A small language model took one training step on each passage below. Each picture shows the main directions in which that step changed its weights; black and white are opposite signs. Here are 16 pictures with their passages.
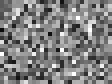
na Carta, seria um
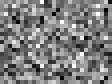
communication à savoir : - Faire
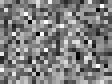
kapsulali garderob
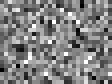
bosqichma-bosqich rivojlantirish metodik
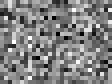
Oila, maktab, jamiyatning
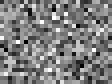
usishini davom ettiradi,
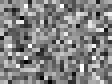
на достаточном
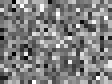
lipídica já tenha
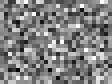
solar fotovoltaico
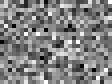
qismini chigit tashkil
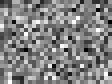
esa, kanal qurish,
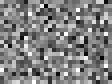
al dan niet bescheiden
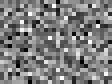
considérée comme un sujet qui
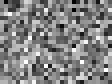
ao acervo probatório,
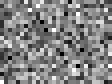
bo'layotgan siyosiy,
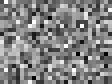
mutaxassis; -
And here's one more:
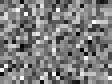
ko'rish deganimi
